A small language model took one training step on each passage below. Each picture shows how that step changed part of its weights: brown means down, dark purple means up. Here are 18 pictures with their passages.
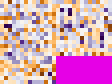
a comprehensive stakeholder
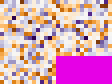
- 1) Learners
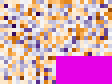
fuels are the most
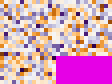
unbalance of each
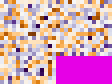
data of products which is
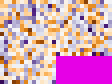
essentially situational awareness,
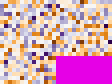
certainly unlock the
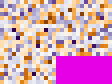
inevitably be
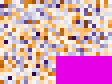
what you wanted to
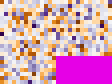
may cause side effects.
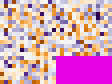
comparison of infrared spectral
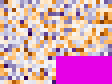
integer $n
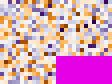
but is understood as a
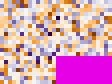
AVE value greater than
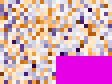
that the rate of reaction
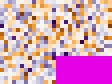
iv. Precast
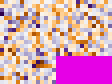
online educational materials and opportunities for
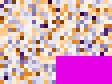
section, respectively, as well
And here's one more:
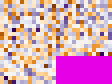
best describes these concepts
